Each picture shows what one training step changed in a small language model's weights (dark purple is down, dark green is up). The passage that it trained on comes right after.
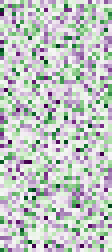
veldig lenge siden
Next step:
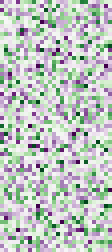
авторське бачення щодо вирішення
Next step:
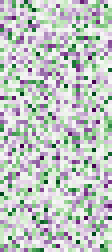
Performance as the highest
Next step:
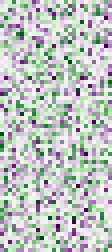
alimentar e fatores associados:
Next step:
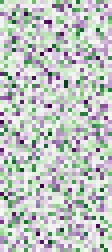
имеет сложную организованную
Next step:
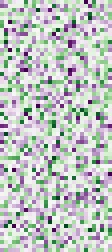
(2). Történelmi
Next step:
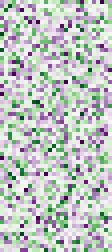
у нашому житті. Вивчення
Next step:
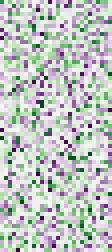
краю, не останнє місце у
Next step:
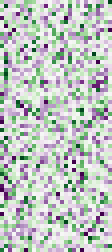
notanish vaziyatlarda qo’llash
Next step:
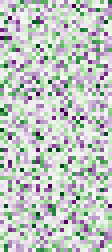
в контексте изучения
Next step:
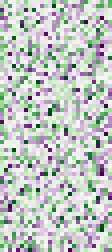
resurs birligidan olinadigan samarani
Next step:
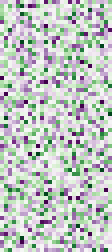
a cărui efect a constat
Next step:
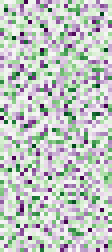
الرخصة العامة لها
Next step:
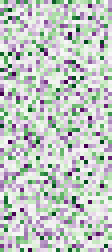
xususiyatlar misollar xos tasviriga
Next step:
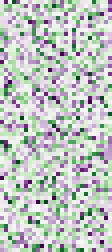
elaborarea unei baze conceptuale
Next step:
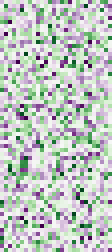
interesada encontrará información
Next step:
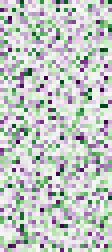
выступает важнейшим
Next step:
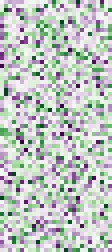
политической толерантности в
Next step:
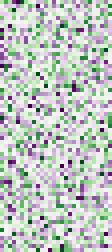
впечатлений, которые
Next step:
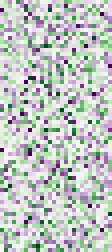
generador, orificios por los que
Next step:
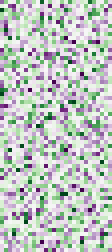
y se inundan de información con
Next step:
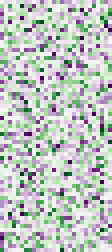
lidar com o sofrimento por
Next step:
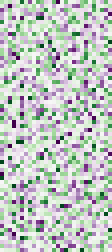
*Journal of Public Administration
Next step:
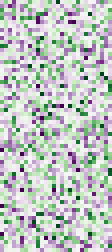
Ya no resulta posible ser solamente
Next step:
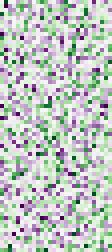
de jelen van, éppen
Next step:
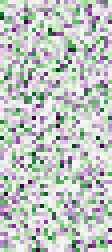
Somado a isso, a falta de
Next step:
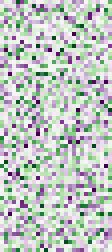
умовах, яке сприятиме їх
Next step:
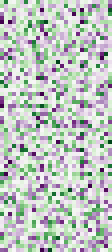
mafkuralar va siyosiy
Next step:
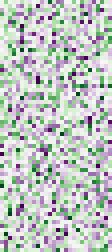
insights sobre a eficácia e
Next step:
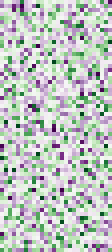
perfil selvagem que o roncar
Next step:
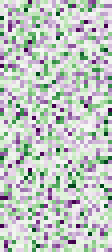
студентов высших учебных
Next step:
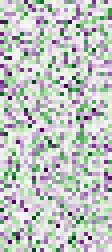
Mary Anne Cornaglia,
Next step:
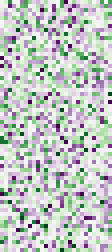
поэтов всегда была тема
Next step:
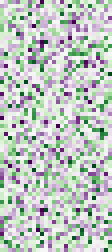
namely take an appropriate data
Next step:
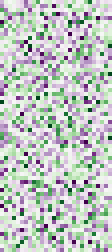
questo fenomeno non è
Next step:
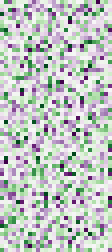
por meio de seus descritores e
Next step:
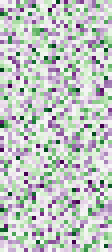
tanıtım bilgileri (b)
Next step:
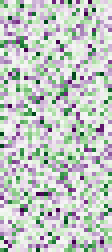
Candidate of Psychological Sciences
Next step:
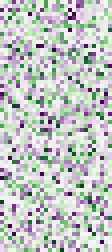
на стрес во зависност од
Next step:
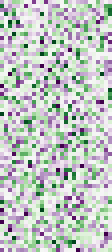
7. Связь загадок с
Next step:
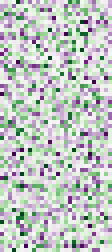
норм писаного права і судовою
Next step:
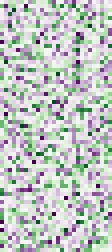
del corregidor castellano
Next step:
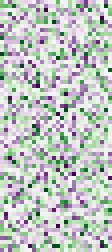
Personalidade em dois grupos:
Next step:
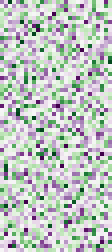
unas bóvedas artesanales
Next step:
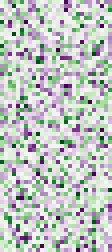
hikoyati afsonadir,
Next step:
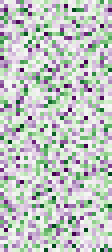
(4)$$ Avaliou-se nas
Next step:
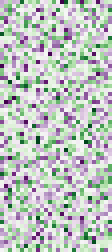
biyolojik bir varlık olarak
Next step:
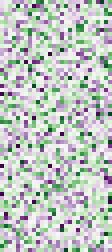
стоимости и диверсификации
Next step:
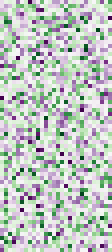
разнородные данные в единую
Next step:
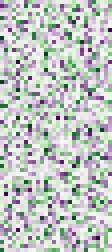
como os cidadãos interagem com as
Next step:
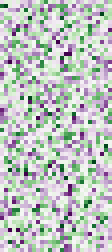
com o destino final a Fatec
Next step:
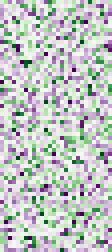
✓ Inclusión de competencia
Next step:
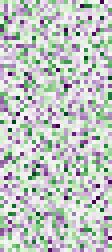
Ijtimoiy-Gumanitar Fanlarni
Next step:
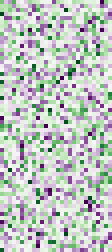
beri Movarounnahr va
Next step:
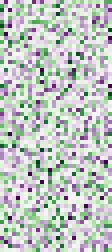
jihatlari ilmiy-pedagogik
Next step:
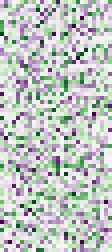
principalement sur la cohérence du
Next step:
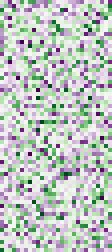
de natureza qualitativa. Esse
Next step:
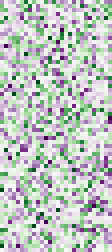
Institute of Europe of RAS
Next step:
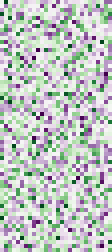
his right to dispose of such
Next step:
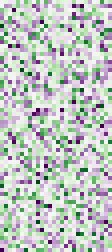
manutenção da ordem,
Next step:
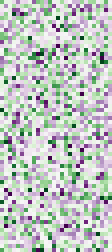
ini akan langsung terhubung
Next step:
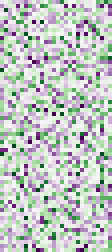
As hortas comunitárias, no
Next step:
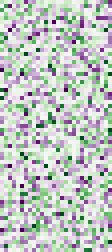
licenciamento sanitário de
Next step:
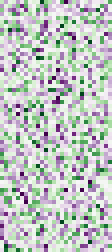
meningkatkan pemahaman
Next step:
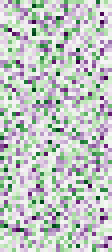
lijken in te prijzen dan de
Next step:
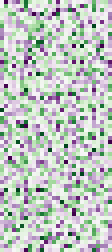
los estudiantes secundarios de la región
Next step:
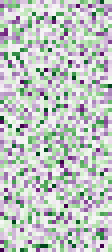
mos davriga nisbatan 107
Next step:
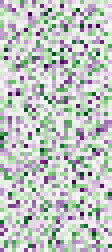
que as missões desempenhadas por
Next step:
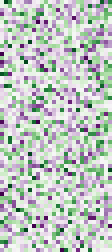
O lugar no qual foi implantado o
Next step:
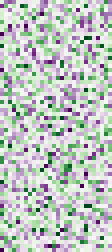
maximum de vraisemblance.
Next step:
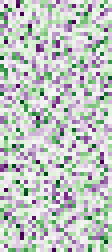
ali i to na koga utiče
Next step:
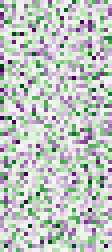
*că și Moldova este parte din
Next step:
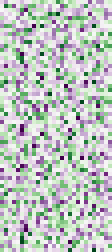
pelajaran. Dengan ujian
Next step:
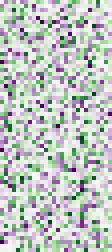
rivojlanishining ko'p bosqichli
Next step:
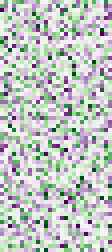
Culture, Economics, Management:
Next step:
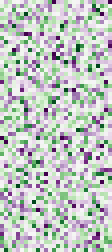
menimbulkan kekhawatiran
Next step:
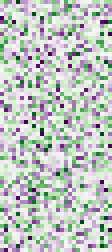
anglab yetgan va ular paradoksal
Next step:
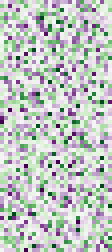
tabiati va xususiyatlariga. 2.
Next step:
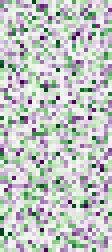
tilshunoslikda kategoriya
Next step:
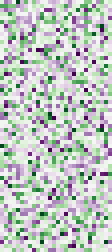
P. David // The Real Estate
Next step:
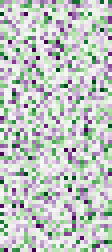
Broncano (2006), refiere
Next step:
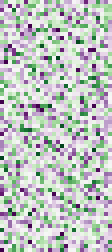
em conjunto com o Pacto San
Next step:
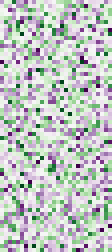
de gordura quando comparados com as
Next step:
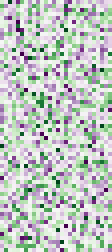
pueden aplicarse a futuras
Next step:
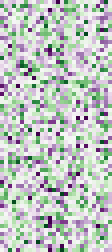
посвящённых применению
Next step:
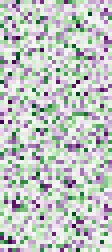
розвитку, змісту, форм і методів
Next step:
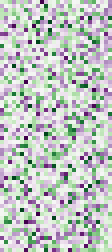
en la identificación y el manejo,
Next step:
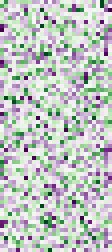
e qualidade no processamento. 5.
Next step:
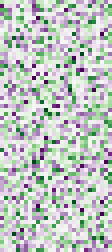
(Casado, Falcão &
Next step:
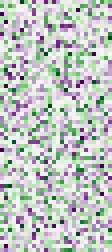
mikroservis mustaqil
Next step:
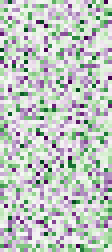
gemelos absolutamente
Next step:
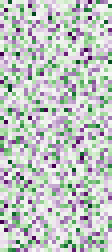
los alumnos, se impartirá en
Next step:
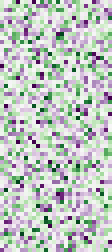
как отсутствие пиреноидов и
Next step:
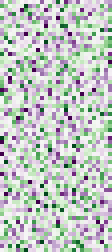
manifestam dependendo da fase de
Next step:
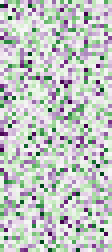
tavsiflashga qaratilgan.
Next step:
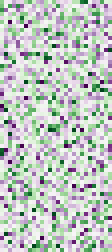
layoqatni faollashtirishga
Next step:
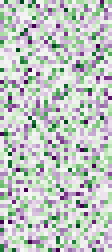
pronom. Ici, la fréquence
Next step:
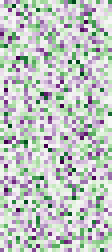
chiqarish ko'rsatkichlarini
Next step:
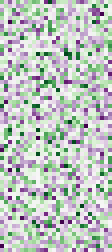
paradoxalmente revelada no
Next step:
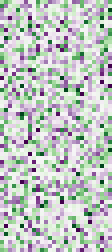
de dezvoltare a lui
